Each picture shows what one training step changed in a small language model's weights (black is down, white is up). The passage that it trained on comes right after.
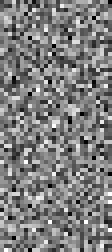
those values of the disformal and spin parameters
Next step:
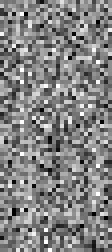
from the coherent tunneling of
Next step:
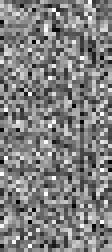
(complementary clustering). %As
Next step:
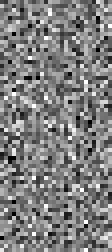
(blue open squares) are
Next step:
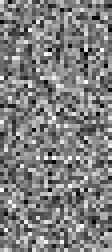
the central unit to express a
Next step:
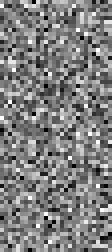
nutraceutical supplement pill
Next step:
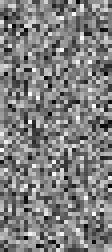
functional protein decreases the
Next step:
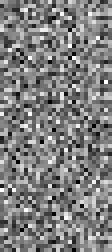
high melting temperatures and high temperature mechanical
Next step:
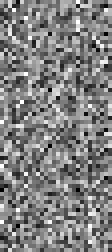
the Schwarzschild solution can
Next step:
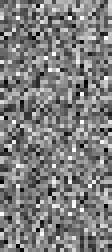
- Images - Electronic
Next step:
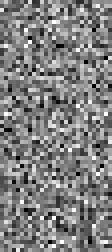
this paper we report the preparation of
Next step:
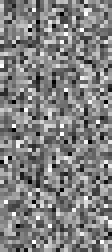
strategy is used because if they carried
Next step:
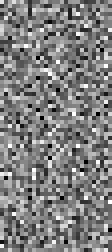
clusters from scratch after cell
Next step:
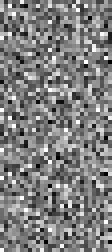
Corticosteroids also have been used
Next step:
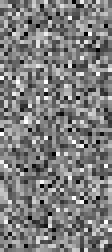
cell to cell variability in mRNA
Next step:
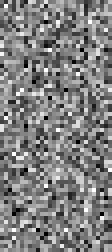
a common knowledge that treating
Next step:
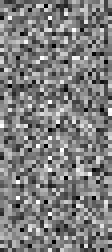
1.0 and 3.5, and it was
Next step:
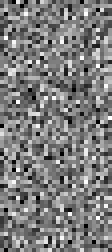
found a strong and statistically significant positive correlation
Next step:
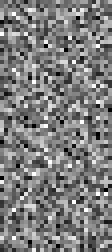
some prospective local landraces in
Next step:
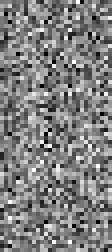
rapidity gap events in deep
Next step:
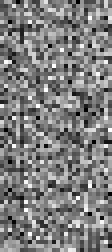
lines.} \end{figure} When
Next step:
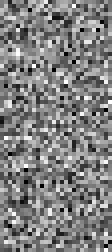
of life of rural aged in
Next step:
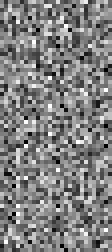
as peer violence where the issues
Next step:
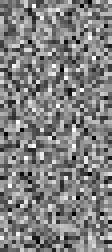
'Ethics' will be included as
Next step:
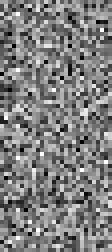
and preservation of scientific information in
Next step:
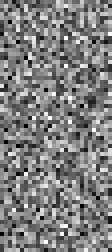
as fundamental but rather effective
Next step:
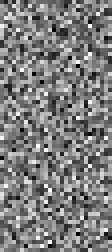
Runs A and B, respectively.
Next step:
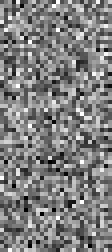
managers need to be versed in
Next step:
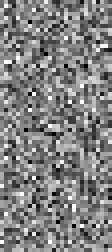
contribution of the structural material
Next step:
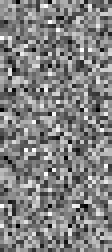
tumor histotype.
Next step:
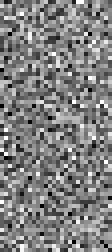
after exiting the military and then
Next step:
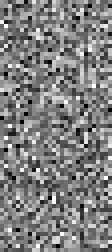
to increase the effective optical path length in
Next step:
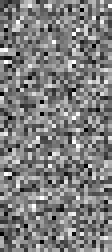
starting ingredients that result in a
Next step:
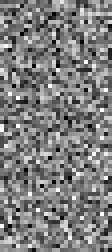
my stay. This work was supported in
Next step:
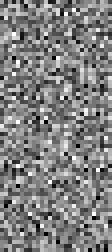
(3) According to XRD analysis
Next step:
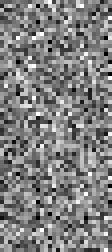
Empirical results prove that there is
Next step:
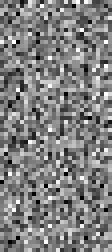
a node can be considered important if it is
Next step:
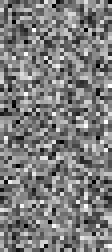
must continually renegotiate
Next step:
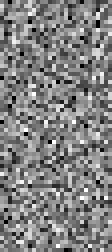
monitoring of both average pen
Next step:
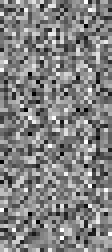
three distinct pieces:
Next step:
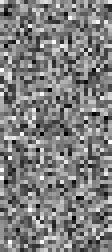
Manufacturing The cutting process
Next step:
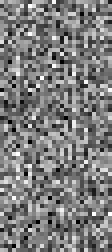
different information sources. - The 26–35
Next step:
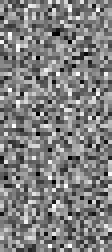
experience drastic topographical changes
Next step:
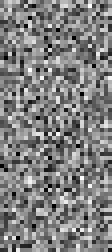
Solving these equations requires the
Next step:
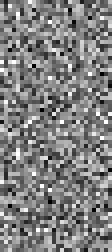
cloud, cryptography algorithms
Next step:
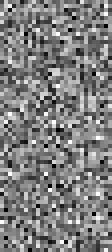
bottom-up or top-down
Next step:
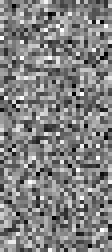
applying the PEO coating on the
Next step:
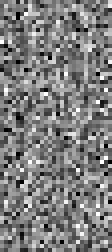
+ \Delta \right)\beta_{\rm
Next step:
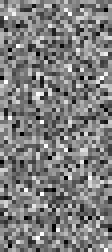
quick extension of metropolitan
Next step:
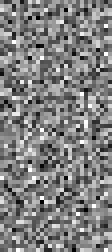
harder from distances farther from
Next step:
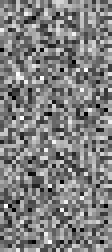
public transit vehicle, or
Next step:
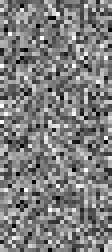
four days of the span to the model and
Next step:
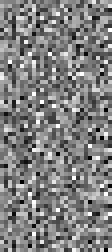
more general class of static spherically
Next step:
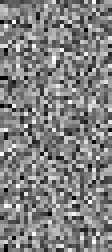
de Investigação em
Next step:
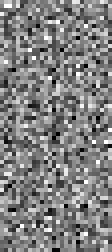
infancy. More evidence based study
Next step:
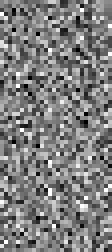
had more psychosocial impact in
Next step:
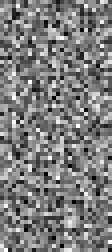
task will make use of a
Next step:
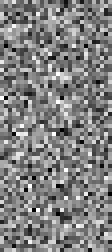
and Addressing the Challenges
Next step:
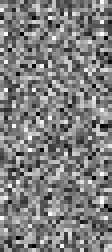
information searches and locations. He can
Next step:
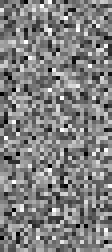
a singular $2\times 2$ matrix,
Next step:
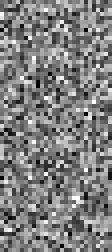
choice for the neutrino energy
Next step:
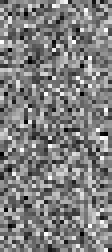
in streamlining chip design and
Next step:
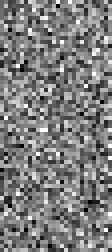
to be a bit unreliable. It
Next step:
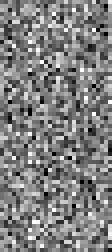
environment. E.g. the word
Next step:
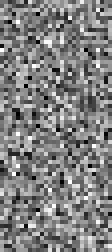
convey their own views and
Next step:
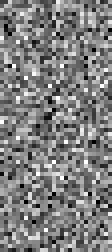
deformation gradient $\Fb$, the
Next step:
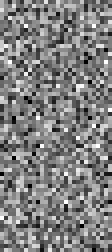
case study to clarify the role of
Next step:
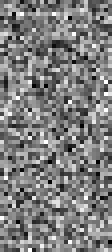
spectra were averaged over 30
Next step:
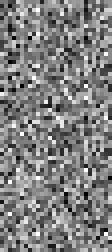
and Valieva 2016 a,
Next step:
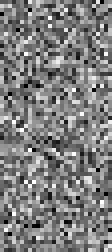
coupling term in the radial K-G
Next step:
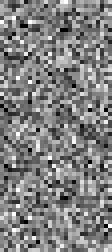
impact of ROA and ROE on the
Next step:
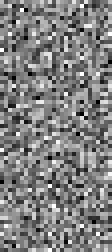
to correctly measure the time, the
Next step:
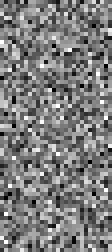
plan for the delivery of containers by
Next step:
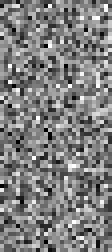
\end{figure} Realistic and
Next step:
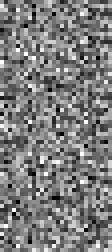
suffices to choose the potential to be
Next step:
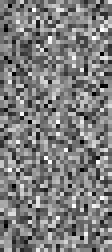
various principles and dimensions of
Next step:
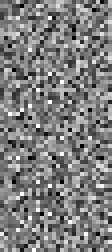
could, in principle, be
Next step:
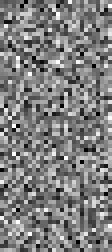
likely to generate better
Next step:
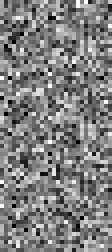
suggest that the picture is
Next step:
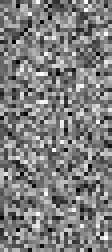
the early universe or to describe
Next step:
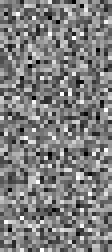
authentication are recommended as
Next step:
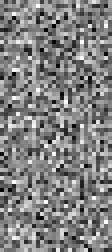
and the respective reverse processes like
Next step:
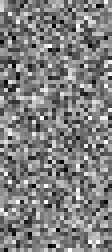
extend until the end of March,
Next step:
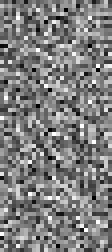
preprocessing method compared to the classical use
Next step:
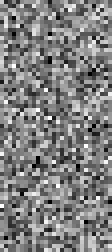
to the middle cerebral
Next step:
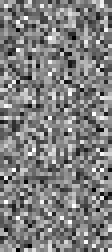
the user-defined time horizon by
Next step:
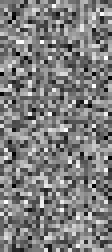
strain tensor. An overarching
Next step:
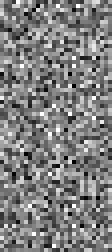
of body fluids from different
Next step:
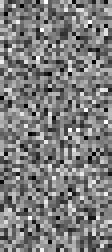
almost identical. According to
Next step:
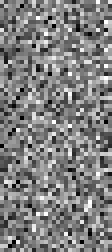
individual datasets appears strongly correlated
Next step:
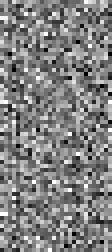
Belgium, Bosnia
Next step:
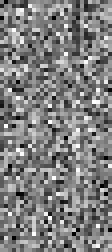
(black bars), immediately
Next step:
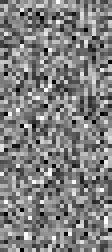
contains only one Fourier coefficient
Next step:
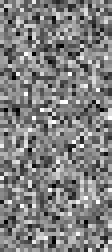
factors, other than being controlled during
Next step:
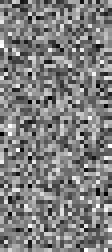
to be more career ready in their
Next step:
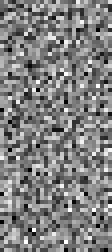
with students' academic performance as measured
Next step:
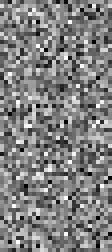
checkpointing is that some
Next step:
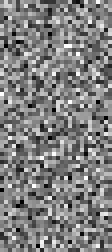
Time dependent, Circuit model.
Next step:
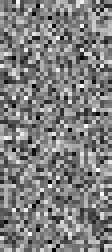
The analysis focuses on two different case studies, a
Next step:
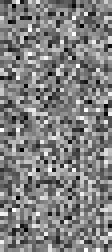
ulcerative colitis
